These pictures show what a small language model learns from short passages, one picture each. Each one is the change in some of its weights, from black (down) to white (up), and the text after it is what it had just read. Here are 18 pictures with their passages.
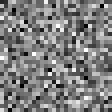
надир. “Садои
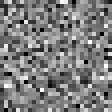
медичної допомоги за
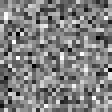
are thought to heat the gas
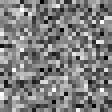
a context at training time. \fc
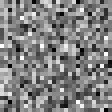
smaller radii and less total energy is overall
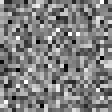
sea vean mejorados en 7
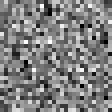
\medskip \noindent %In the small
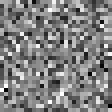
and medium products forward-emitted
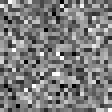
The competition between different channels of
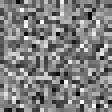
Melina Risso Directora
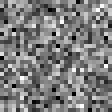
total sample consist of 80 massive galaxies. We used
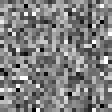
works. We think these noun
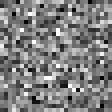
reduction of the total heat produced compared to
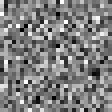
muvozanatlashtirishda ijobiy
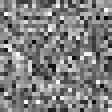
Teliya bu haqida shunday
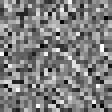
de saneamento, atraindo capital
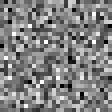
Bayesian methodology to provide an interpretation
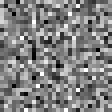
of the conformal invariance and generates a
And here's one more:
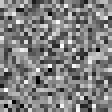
sector of the $E_6$ theory.
